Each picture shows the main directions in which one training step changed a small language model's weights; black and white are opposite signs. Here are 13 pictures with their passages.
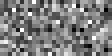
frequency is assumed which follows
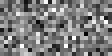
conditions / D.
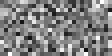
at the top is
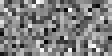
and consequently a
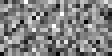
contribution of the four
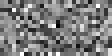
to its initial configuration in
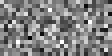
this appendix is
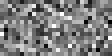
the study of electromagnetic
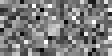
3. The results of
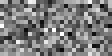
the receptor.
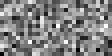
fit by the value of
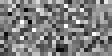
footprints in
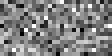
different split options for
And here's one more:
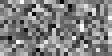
the contact materials.
